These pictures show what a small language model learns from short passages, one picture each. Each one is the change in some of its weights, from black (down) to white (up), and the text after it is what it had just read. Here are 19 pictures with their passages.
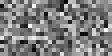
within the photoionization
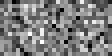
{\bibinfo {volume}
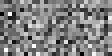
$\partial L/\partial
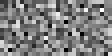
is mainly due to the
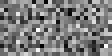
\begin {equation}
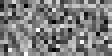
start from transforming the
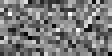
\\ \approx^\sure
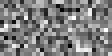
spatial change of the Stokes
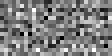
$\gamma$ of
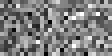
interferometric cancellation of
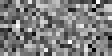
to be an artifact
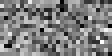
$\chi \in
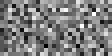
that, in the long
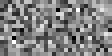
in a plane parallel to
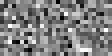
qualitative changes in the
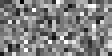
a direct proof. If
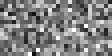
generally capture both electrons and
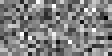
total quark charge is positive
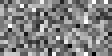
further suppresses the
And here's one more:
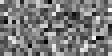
time evolution being an
